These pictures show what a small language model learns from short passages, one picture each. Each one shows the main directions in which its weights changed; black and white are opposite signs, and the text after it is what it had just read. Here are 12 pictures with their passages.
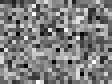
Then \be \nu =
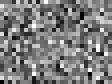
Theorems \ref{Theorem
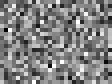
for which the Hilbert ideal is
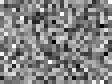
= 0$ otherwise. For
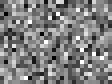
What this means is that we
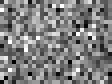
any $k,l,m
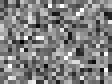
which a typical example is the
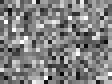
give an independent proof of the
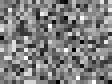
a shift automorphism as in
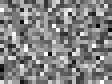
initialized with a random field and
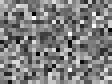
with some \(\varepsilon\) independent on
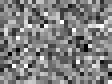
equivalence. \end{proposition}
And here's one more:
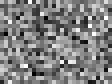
$\mathcal{L}$ of
